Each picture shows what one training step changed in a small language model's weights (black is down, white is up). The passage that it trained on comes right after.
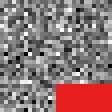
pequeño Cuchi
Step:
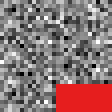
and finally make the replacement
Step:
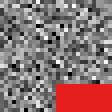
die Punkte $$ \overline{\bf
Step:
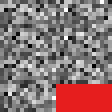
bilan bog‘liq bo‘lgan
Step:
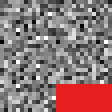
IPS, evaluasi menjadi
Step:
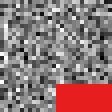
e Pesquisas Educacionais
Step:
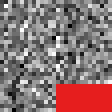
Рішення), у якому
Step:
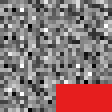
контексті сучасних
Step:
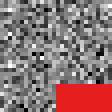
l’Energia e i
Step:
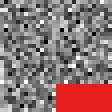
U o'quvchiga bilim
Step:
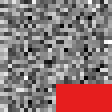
a interface gráfica possuiu
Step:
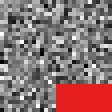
of the polynomials, $f(x)$
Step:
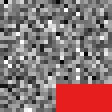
эволюция и поведение
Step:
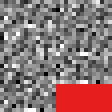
Ibnu Sina Gresik.
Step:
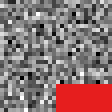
imposed by means of Nitsche
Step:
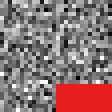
delve into the technical details of
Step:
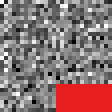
ингредиентлардан 30%
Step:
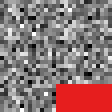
stabilite dalla legge per contenere
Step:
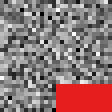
the classical Tamagawa measure we introduce
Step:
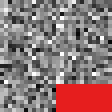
of the program for translating English
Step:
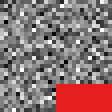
other methods proposed in the literature have used matrix
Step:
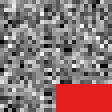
field model. Using synthetic parameters
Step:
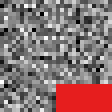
dolzarbligini saqlab
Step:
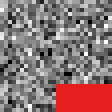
representative of power structures; the
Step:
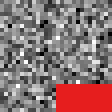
phenomenon. In his article
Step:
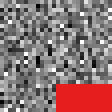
jami 1 million 433 ming
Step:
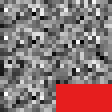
Л.Н. Географические и
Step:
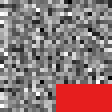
and for $x>y$. Hence,
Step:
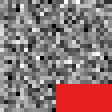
aos ativos que incorporam
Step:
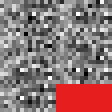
übersteigt den langfristig
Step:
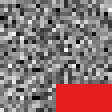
\Bun_T$ be the map
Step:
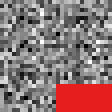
estimulada pelo uso da
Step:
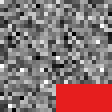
,$ is called the \textit{algebra
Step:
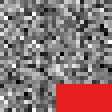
uma Análise do Discurso
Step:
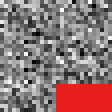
instead of (\ref{z7}).
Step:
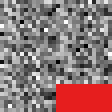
oblasti Velke Moravy
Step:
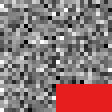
a construção da imagem da
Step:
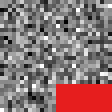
origin must be $E$-close
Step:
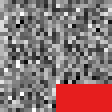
is a set of monomials in a
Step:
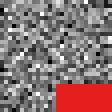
impact. The processes involved, economic
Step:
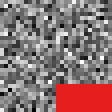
system. This conclusion is valid for both the
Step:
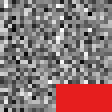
Then the FIC is true for
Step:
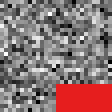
and insecurity (6) -
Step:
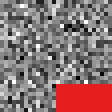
the Lommel functions we obtain%
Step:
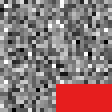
функциональное состояние
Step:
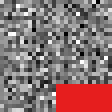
$\lambda$ is proportional to the frequency
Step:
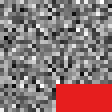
tosh va γλυφή
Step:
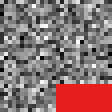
бўлиб, вазият
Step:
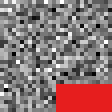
Cîteva savanți
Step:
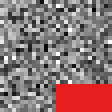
the following result which relates the categories of
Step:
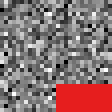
It is considered that field grounds can
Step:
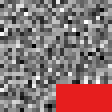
$T=P_L$ will
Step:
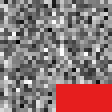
Sektor industri makanan
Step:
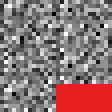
своих учениках,
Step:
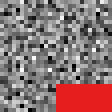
are based on certain qualifications that
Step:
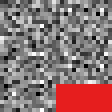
Respublika ilmiy-amaliy
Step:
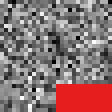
to that of $\alpha\beta$ -
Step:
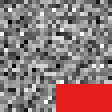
$v= v_\varphi(x,
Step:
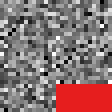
suas últimas versões.
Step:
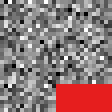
tarbiyalashni maqsad
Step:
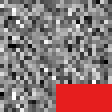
the second class particle has Gaussian
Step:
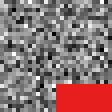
all of the uncountably many real
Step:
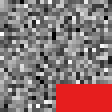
For any policy $\pi$, we
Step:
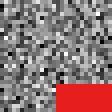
& Олимов, А.
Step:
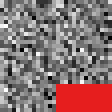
non-spherically symmetric trees).
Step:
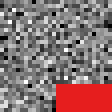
\Vert_{L^p} \leq
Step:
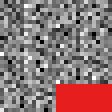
Qiymatlarini Topib
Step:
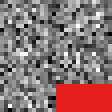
standard problem: \begin{problem}
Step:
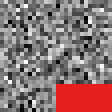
las mismas están íntimamente
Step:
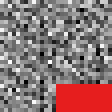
con la asociación el
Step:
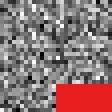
and algebraic closure coincide over $A$.
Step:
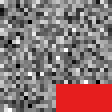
the normal bundle (see Section~4).
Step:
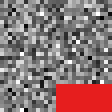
computational question. Suppose $L$ is
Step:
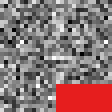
de asignatura que ha seguido la
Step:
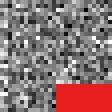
a temática, a fim de
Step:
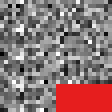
function field having the following properties:
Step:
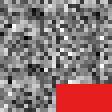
han descubierto lo
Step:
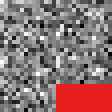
fractional and differential operators as follows, as
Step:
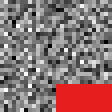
Main Theorem.} We are almost ready
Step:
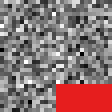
o processo de abertura de um
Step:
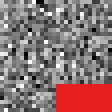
intervals, the exit set being
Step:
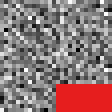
Azerbaijani Folk
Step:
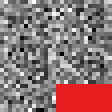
sólidas en la Fase
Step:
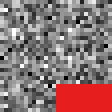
enfermagem sobre a sobre a
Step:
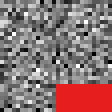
by $\overline{\widetilde{\cdot}}$, while
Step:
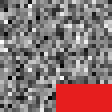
внутрішніми та
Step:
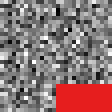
(cf. les différentes étapes
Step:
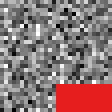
ta'siri natijasida bu
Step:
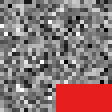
o Brasil possui 11 milhões
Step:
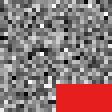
presented at the 2001 AIChE
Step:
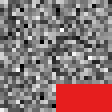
(AYC) is the most
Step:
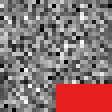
the \textsl{color classes} of
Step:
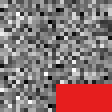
Hilbert \Mp{\Cred
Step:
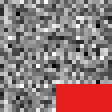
va nevrologiya fanlari nutq
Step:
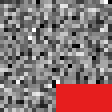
we obtain \begin{equation*}
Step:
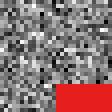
only add pendant edges, add edges between
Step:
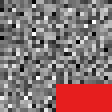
\tilde p_2 \leq
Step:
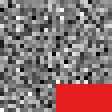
L(\mathfrak{g})\oplus \C
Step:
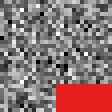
few terms containing lowest and highest
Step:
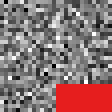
cardinality of $Y_n$ is
